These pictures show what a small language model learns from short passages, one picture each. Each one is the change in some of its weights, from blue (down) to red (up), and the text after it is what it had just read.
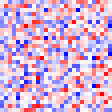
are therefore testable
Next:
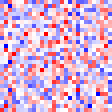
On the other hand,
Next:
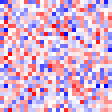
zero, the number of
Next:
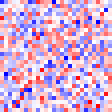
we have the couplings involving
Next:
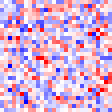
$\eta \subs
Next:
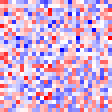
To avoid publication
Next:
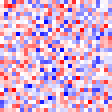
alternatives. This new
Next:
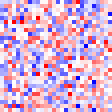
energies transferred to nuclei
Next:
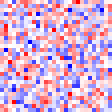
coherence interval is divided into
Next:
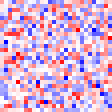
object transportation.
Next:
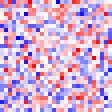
traffic traces from a
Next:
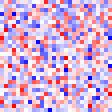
the heat kernel of the
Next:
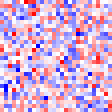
due to a saturation
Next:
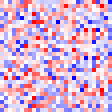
are also constrained to be
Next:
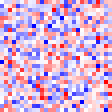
a star cluster, the
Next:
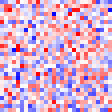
of present authors, the
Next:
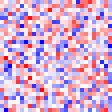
information to complete the
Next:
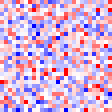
on the relatively light contribution
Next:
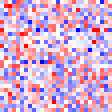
of quantum mechanics. The
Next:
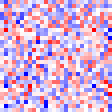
the tree to arrive
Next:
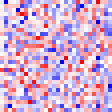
can be done by
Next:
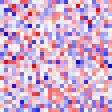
modest energy laser.
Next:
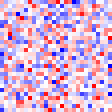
circuit losses }
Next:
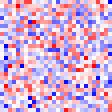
can be changed to match
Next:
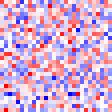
criterion that minimizes the
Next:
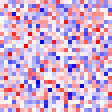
which changes this number.
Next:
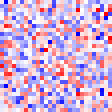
Geophysical Data from
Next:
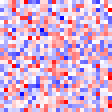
excitation energy through transition
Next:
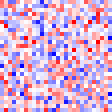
amplitudes at mass level
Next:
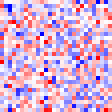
We shall now introduce a
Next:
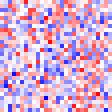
achieve a global energy
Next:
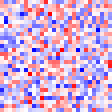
changes its sign between large
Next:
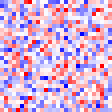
be boosted to
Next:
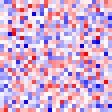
z \rightarrow x$.
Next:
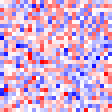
we observe that its sensitivity
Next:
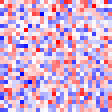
optically thick during the initial
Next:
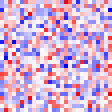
the critical velocity another side
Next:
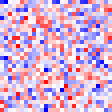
or to a continuously
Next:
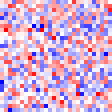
size dependent contact value of
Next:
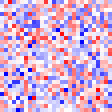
the uncertainties coming from
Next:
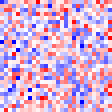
the leads, hence
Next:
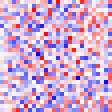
set all all field configurations
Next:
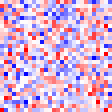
number of items that
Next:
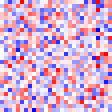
are $r\simeq
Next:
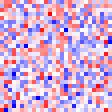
testing using a paired
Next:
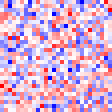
mix of 3+ and
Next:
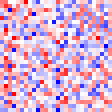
phishing and
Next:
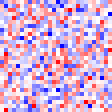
Millenium simulation
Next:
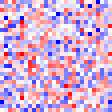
factor $\F$.
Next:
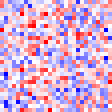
Furthermore, by substituting
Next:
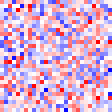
over time. At late
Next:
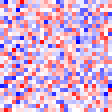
compensated by a
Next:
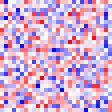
arises not from substantial
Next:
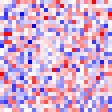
is over nearest
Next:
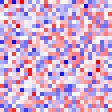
the end. Let
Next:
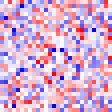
held by private
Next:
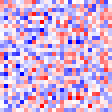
not distinguish satellites from
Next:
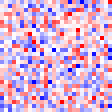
2 and 10 million
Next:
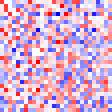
were used for evaluation,
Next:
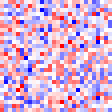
ed.\ (\bibinfo
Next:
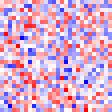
`L' and
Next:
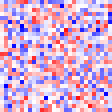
up to a numerical
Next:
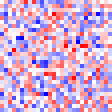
at elevated electric
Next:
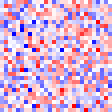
crossing along this
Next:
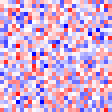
of $l$
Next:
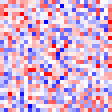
of the central charge:
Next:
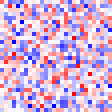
the experiment. Deposition
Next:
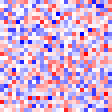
an interpretation to the numerical
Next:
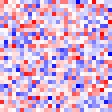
is devoted to the
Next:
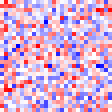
approach. In general,
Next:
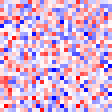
and {SDSS
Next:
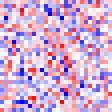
a linear trend of
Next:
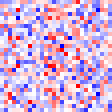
chance alignments of
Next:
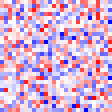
depending on the neural network
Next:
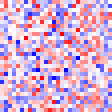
for request latency with
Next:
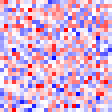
gauge transformation of the
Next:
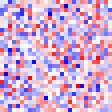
in a local density
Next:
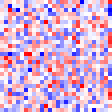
CVD of
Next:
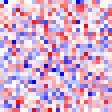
a coexistence
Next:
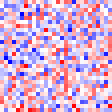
the same happens here
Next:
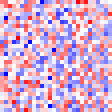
evaluate, among other
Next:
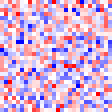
| Mobile
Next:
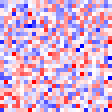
the product line, we
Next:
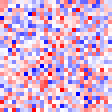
a model in which the
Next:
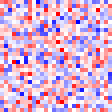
computationally complex reduction scheme
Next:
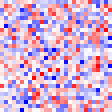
strong indicator for the
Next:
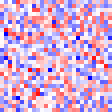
to the second excited
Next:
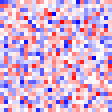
discontinuous and,
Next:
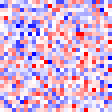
are coded red.
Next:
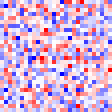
diamonds show the
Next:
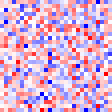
into which we have
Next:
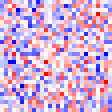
the central AGN is probably
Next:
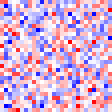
{title} {\bibinfo
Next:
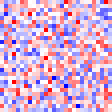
the rapidity interval
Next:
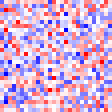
is difficult, and
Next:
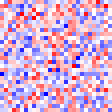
the $ b_{\bf
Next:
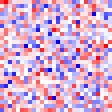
described using a classical,
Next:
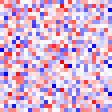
waveguides of
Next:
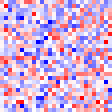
required levels of He enhancement
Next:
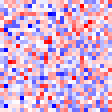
% distance between RSS
